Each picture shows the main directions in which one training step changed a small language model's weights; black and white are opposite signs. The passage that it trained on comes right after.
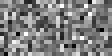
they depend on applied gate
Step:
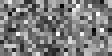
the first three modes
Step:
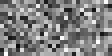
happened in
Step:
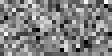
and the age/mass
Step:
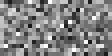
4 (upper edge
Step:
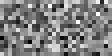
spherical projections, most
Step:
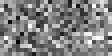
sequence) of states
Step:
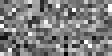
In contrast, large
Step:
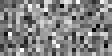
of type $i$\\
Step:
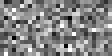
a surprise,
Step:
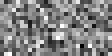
consistent with West and
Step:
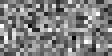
bond breaking. The atoms
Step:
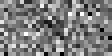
in this case, the
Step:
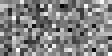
phenomenology do of course
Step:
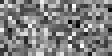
show the excess charge
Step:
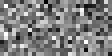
human monitoring of the
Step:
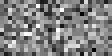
verify our predictions. Our
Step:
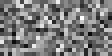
by the LUS
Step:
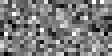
, \eea where
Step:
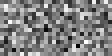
odd number of qubits}
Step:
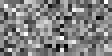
or the second beam
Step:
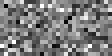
single user are aggregated
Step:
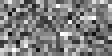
the vacuum coupling constant of
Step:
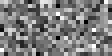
near the lower bound time
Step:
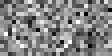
are considered as the ground
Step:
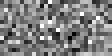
intra-cell interference
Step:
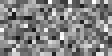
joined read &
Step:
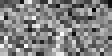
to prioritize
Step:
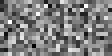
applies, since we can
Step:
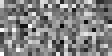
conversion, speech
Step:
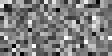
values are not always
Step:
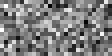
or slower (see
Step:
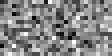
\eea This action now
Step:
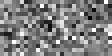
in the calibration constant.
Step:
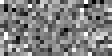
fields of dislocations
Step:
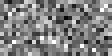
the multiple (and so
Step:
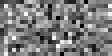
computational. A natural framework
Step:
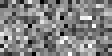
obtained by reducing them to
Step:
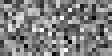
$s \geq t
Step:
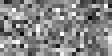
a function of phase difference
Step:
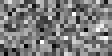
the overall dimension of all
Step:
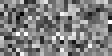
which nine bursts were
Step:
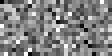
\, d\upsilon
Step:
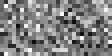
adding noises into the
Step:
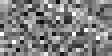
has been seriously
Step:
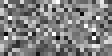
extract the effective expansion parameter
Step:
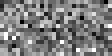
system. The opposite happens
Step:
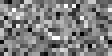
a four dimensional manifold and
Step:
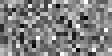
particles from higher gauge
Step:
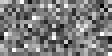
HOLO stream.
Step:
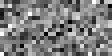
\hline {\bf
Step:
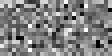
first I band image of
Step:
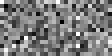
respect to that of bulk
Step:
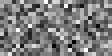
instances are not stored
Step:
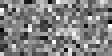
Twenty runs
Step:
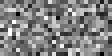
loops involving squarks
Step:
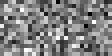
wavelength. Widely
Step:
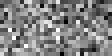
in space. The radiative
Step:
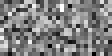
the main features, we
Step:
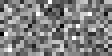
evaluation in the literature}
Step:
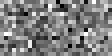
magnitude of elliptic flow
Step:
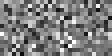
pairs are in a
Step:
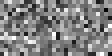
the $A$ and
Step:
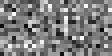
Here, the question is
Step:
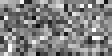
to the satellite level
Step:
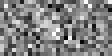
and down the axis,
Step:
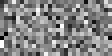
scale and accessibility
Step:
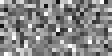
largest temperature fluctuations, as
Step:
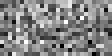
of scientists
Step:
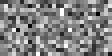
thin-shell region near
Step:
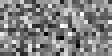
not unique and as we
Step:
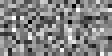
sparse voids
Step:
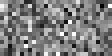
we devise a particular
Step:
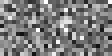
However, the fact that
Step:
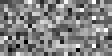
for future measurements at lower
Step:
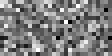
spectral line emission. We
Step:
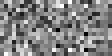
the background as well as
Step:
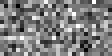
escala ha
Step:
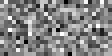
have calculate its band structure
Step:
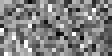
Of course, as
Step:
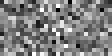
1000 iterations (which takes
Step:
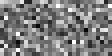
to a moving particle along
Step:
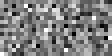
\astate state
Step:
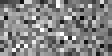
to the evolution of any
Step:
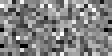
profiles within the S2
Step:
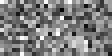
enabled us to
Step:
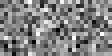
in showing. The
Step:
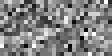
the PL intensity of the
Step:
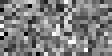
On this base, we
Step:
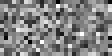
at zero coupler
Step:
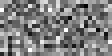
Actually, the
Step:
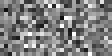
close to the local
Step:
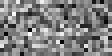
{\em Solutions of
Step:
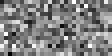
modes, with Higgs
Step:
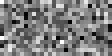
field. Notice that
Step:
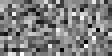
is uniform, that
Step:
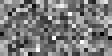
the present paper. We
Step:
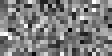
magnon spectrum continuity
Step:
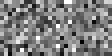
the increase in fan
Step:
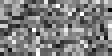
\vskip 1cm
